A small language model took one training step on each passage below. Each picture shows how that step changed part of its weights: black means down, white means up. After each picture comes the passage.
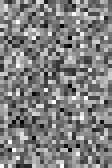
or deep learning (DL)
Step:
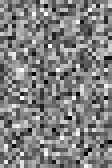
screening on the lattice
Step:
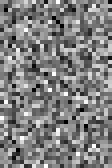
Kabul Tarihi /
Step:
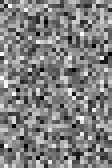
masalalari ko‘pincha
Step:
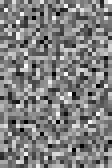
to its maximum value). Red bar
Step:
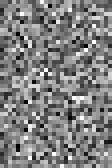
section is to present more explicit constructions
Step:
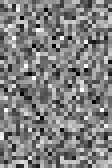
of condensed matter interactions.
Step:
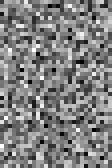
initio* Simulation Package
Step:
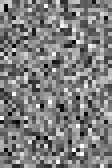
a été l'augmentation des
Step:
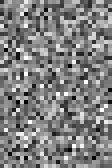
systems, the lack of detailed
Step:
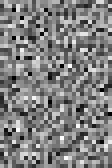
of the complex conjugate poles
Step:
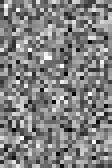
$b$. The extinction
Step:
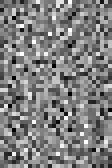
\item It flags the creation
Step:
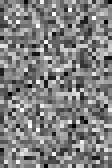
background, the unitarity limit is
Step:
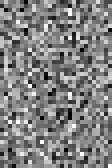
for \eqref{ismbe} }
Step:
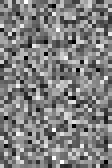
Mehmet, 2.
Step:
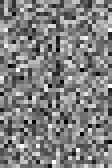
then for every coarsening
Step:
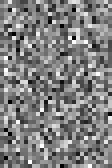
calculations for $R_{dA}$
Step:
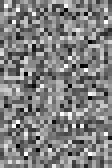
$p$-adic integrals on
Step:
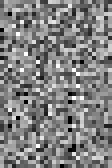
we considered two stars (point sources)
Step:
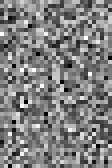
a cabo diversos estudios
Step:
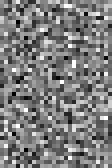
(Common Vulnerability
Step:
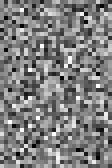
vaqtning 90% i
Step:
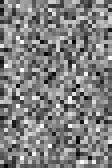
we are in dimension one, it is
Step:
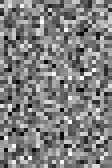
momento que los significados de las
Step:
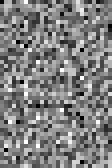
я не исполнил
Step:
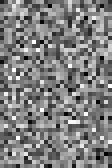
terms are calculated, and losses of
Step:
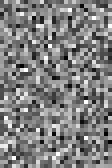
monomials and the total
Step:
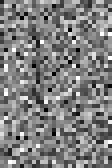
the ratio of maximal and minimal probabilities
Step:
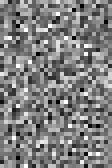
or by a non-cooperative
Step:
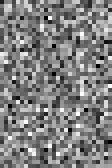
efficient and the patients are
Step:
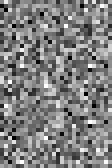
of $C^k(\Bbb
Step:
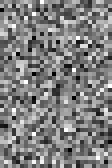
be smooth and homogeneous if the laser beam
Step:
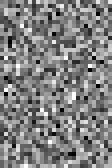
0. For each $i$ the
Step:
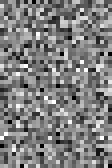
групу людей,
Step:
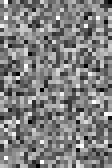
a source for both paths connecting
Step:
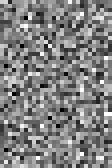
experiments to observe the effect of initialization
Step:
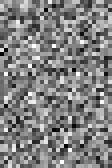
postgrado, filiación,
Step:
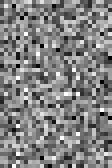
the relevant color algebra is much simpler
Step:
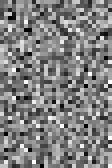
define \[\plumb_{\underline
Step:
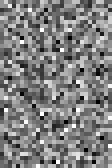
from the information available from the data.
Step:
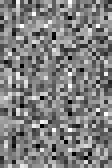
\end{cases} \] Moreover,
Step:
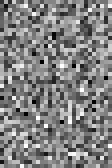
sie am Institute of Advanced
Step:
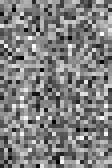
of view, cloud computing services
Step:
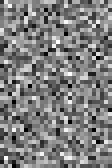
an isomorphism. \end{proof}
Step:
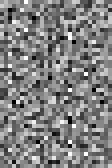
Statistics, Universidad
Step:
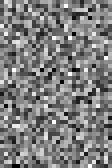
inequality} Applying Theorem
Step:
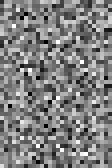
the BSs within the set is
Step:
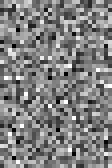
in inductive coupling scheme a magnetic flux
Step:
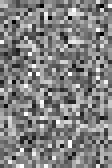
“test”; \item
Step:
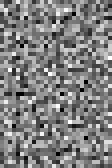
the intershell region between the
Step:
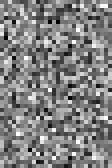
volume~59, pages
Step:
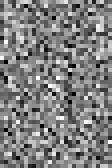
for $P_0$ is a
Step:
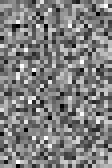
lattice fermions, especially if
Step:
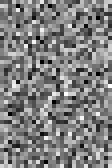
be completely different from the Higgs
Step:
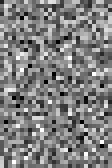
the Millennium survey or
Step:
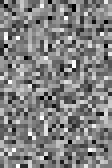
at large $x_{bj}.$
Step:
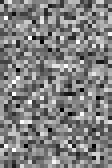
Caspard, N.,
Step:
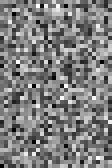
triangle when its radius is equal to
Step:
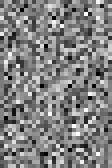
Hamming distance is $1$.
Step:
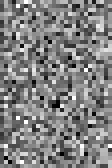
of $P$ we define the sets
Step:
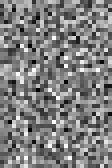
of the Poincar\'e surfaces
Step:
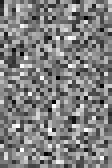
and West Nile virus
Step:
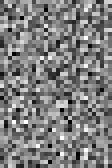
on a variety of natural language
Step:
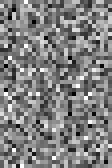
Dirac current $V=
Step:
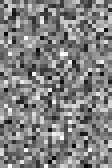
não sendo uma regra. E
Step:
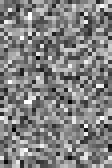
turiladi va h.k.
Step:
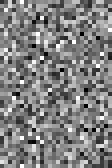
rivojlanishida har qanday
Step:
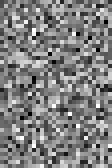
sanab o'tamiz:
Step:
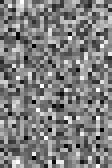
sabe nada de él,
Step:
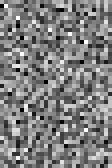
unexplored so far. Given
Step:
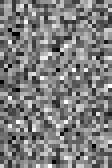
maps the homotopy class of any path
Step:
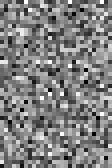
la clandestinidad
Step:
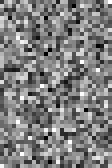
RGB itself and does not correspond
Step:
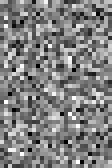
explained by the Galois cohomology
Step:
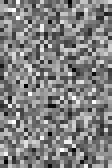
work, we have successfully demonstrated
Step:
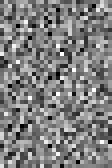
cases that we are already able to
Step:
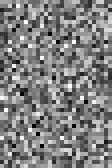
formulate the main results.
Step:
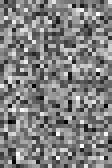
patch with a carefully
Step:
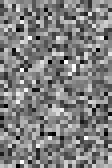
of horizontal strips and one
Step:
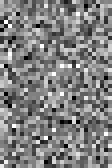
f : M^{\ssbull}
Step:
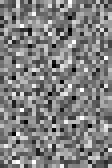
\end{equation} The dark fermion
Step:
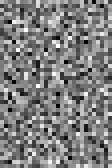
Hence $\lambda(t)$ of course
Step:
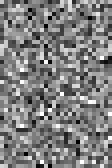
black holes in AdS. In
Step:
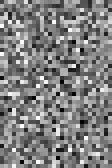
FEM and train PINN
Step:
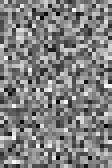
or even for a global convergence of
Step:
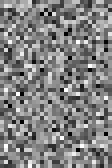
at each time $t$. In other
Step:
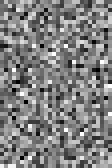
to succeed in the computation of
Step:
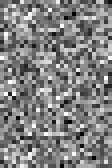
the length of the smallest
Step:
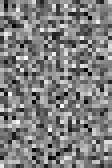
the solution of (A.1).
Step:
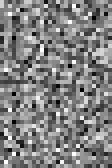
equation $$ f\left(\vartheta
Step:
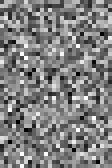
Large Sky Area
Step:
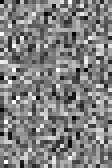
t \le 1}$ the canonical
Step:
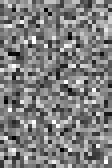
of the Schr\"odinger operator
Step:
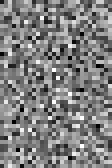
шўрланган оч
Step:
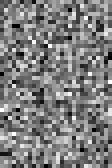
order elliptic and hyperbolic equations on metric
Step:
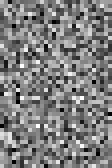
observation that if one is dealing with
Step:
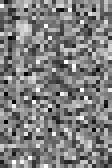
un avance científico que
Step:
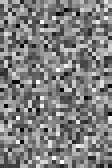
the polynomial degree for the growth function of
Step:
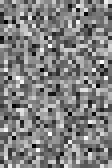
number of quanta $n =
